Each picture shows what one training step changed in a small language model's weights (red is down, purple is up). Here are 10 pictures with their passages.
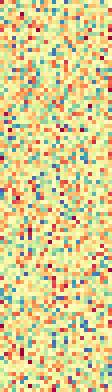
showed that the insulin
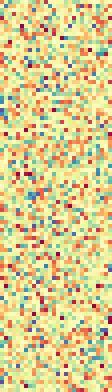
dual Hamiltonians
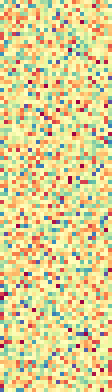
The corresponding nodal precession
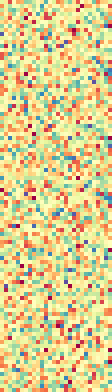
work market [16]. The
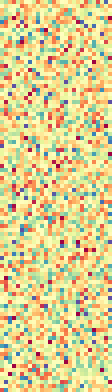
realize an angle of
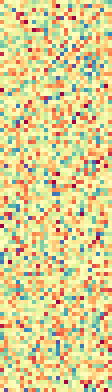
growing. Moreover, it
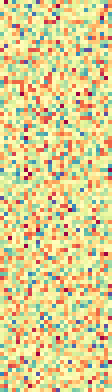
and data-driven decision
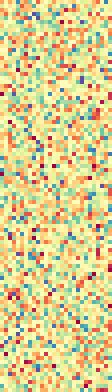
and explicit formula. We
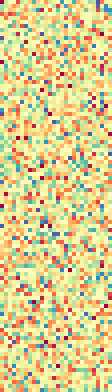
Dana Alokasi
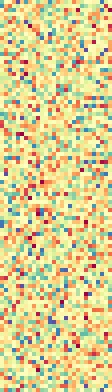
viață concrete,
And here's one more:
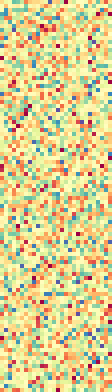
which results in a reduced overall
